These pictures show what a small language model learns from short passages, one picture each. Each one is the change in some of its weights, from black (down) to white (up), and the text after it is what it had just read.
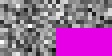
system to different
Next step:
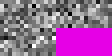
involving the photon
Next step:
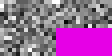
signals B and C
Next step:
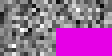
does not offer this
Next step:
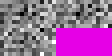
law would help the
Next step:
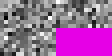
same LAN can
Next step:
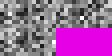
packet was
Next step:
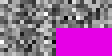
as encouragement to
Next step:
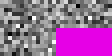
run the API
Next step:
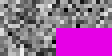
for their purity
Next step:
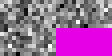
can predict and monitor
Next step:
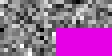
to be used in
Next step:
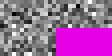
a cluster by
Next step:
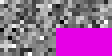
for all computing infrastructure
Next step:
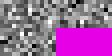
it performs
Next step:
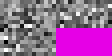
under 45%
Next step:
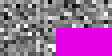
influence of operating time
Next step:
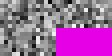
repair of
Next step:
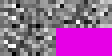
and Dela
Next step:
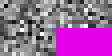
and the sheer
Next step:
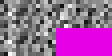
learning, and
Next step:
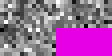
cut subset of
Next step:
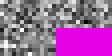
to all health facilities
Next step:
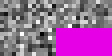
freedom; even though
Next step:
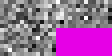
of Professor
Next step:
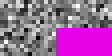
activities or operations,
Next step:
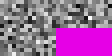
the lordship
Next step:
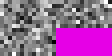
to note from both
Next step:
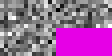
key register and
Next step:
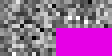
on SME performance
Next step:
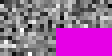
standard deviation of all
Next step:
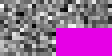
hypothesis that the variables
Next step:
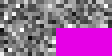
hogging to
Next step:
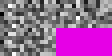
funders and fund
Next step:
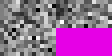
onset of
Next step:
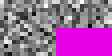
initiated project of
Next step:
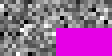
including number of
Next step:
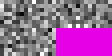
study was an ecological
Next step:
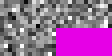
Ren et
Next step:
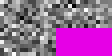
to a multiple of
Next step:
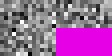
United States of America
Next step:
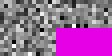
is obtained in up
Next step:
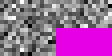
both renewable and
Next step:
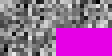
reform projects were
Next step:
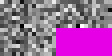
fall under the
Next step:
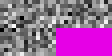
Search for:
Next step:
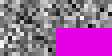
to describe household items
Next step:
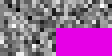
equity. The
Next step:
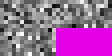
between both authors.
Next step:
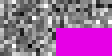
HLS semantic
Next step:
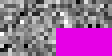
In recent years,
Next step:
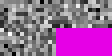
teacher production as identified
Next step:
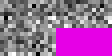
restrictions /
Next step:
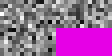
fully covered in the
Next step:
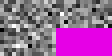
that exposes
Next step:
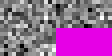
terms of: -
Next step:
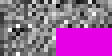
costs are also estimated
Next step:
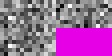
coordination chemistry, and
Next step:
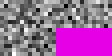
and Advisory
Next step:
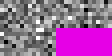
demonstrate stable convergence
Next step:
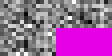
in diagnosis of
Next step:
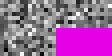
put into place development
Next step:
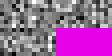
associated stereotypes
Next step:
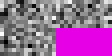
Process variation does not
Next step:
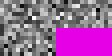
the least represented group
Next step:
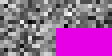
and reviewed by
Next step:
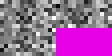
generated interference to
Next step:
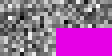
mineral which forms after
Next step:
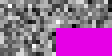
users. The amount
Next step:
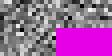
are places where the
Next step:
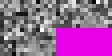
was introduced on September
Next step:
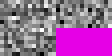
attract investments
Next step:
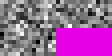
of a FAIR
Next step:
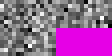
follows: 1)
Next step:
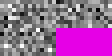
relevant publications as its
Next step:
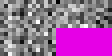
appearance, nor by
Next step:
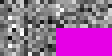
different patterns of those
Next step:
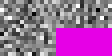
which can provide facilities
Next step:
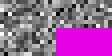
keyword search
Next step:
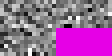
that water plays an
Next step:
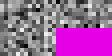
usage of acid
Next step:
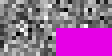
of the younger
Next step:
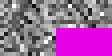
1 and the associated
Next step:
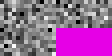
Outcome variable
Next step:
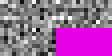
be run remotely
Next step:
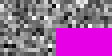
visualized in Figure
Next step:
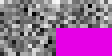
task will include a
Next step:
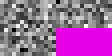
of any allergies
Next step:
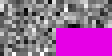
software was used.
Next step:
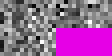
is renowned
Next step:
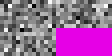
for both basins
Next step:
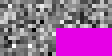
in PHC.
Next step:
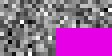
with the adsorbent
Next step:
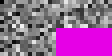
traditional centralised learning
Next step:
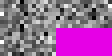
deal with transitions from
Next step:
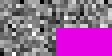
developing a total customer
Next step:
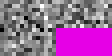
of boost pressure
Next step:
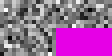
(the greenhouse
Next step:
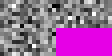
the investment on each
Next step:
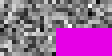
measurement by a smart
